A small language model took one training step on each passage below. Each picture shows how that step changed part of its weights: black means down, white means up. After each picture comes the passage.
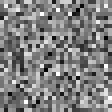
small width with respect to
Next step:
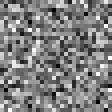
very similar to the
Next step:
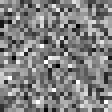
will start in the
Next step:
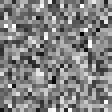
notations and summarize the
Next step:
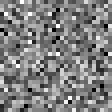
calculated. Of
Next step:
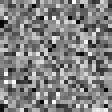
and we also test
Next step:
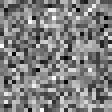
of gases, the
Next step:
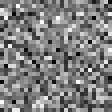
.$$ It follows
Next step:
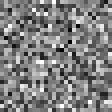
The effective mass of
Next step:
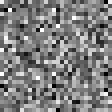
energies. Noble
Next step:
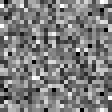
$d$ divides
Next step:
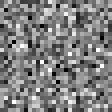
stepsizes of
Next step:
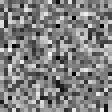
of discovery,
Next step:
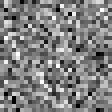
framework of the present
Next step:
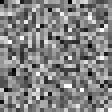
has been proposed, where
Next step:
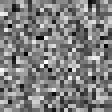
our findings in regard to
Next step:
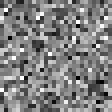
computing the value of this
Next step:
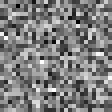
the data analysis. The
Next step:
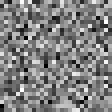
In this paper we consider
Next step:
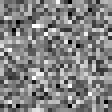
role in a variety of
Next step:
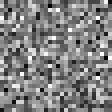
(i) is the
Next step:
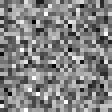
functional materials such as
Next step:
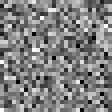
$4$ uses edge
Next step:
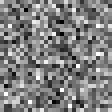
composition of the single crystal
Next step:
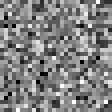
networks and solves these
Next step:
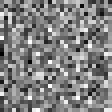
interesting and studied for a
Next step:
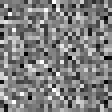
fstar discussion} As
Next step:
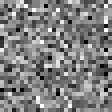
agrees qualitatively with
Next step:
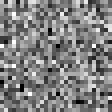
By construction, it is
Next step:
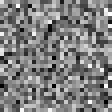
large enough. In
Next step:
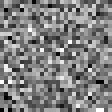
of the electron population
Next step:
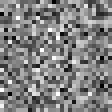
contacts are
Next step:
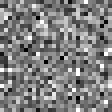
as follows. Suppose that
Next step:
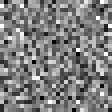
$L$ with respect
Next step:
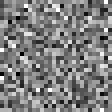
real-time simulation techniques
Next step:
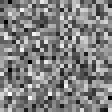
whole $M$.
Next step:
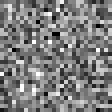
special subgraphs called
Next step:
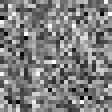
this curvature-based approach
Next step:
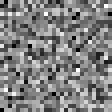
by the others that we
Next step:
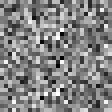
sensing, the
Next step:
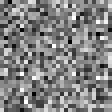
speed of sound
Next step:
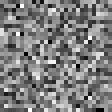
the context of fluid
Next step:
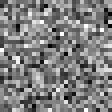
kernel with small correlation
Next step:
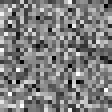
the equivalent form:
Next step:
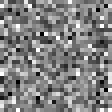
fractions is important because simulations
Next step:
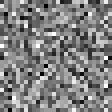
this process, stress is
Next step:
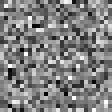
for such errors, a
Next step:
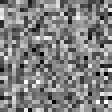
of transformations described in Theorem
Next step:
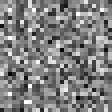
Coxeter number
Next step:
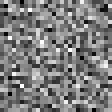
get long one can typically
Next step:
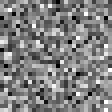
point of view is
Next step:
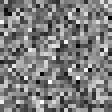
But the complete characterization
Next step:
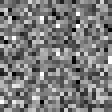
| | excluding
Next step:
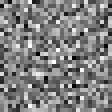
Thus we obtained the
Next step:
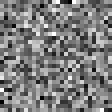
our analysis, and the
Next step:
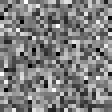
a convex polyhedral
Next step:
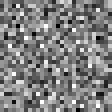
for DP searches
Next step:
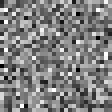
BAC) =
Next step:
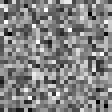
have, $\forall
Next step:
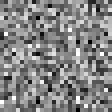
of this inequality is a
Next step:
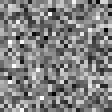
to the configuration interaction approach
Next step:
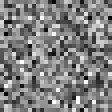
a full set of
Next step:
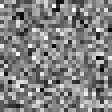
subdominant for
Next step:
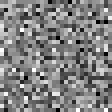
UV luminosity method
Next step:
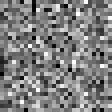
receptor modeling.
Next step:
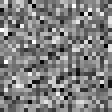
consumption. If a
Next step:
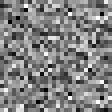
and the real-valued
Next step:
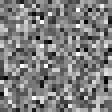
\ol D$. But
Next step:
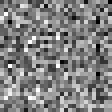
Extended numerical
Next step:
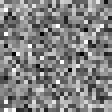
and a delayed
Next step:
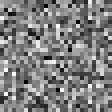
mutation probabilities are
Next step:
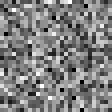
a basis for the null
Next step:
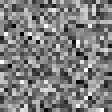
and the mapping space are
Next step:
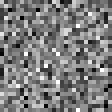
Su, Jianlin
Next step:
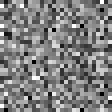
$V$ est
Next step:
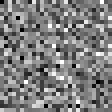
vector at the input of
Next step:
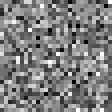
outputted light equally
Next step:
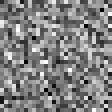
contained in any finite union
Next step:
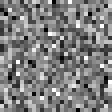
is then merged with
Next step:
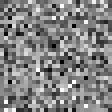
and Brown,
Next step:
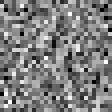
\gtrsim 5$,
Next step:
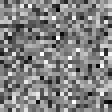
is tempered,
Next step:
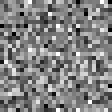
is possible to infer the
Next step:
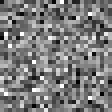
If $n \ge
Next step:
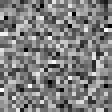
at the initial and final
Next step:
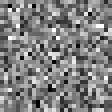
the affine adjustment
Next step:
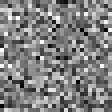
one with homogenous
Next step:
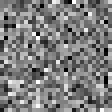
superparticles, and
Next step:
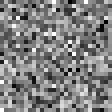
applied as quantum codes in
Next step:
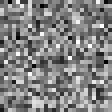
have a covariant formulation
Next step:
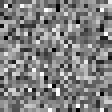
conductance vanishes.
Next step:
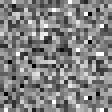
be the correlation of
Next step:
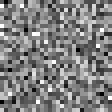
where $A$ is
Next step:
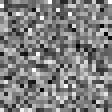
variable number of molecules
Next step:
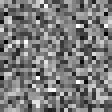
the Schouten
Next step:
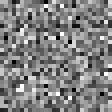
textbooks in the
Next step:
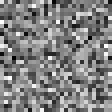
of infections
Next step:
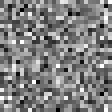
dimension --> 75 rank
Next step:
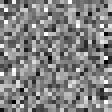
which is $\left[
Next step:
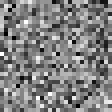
such results by reviewing
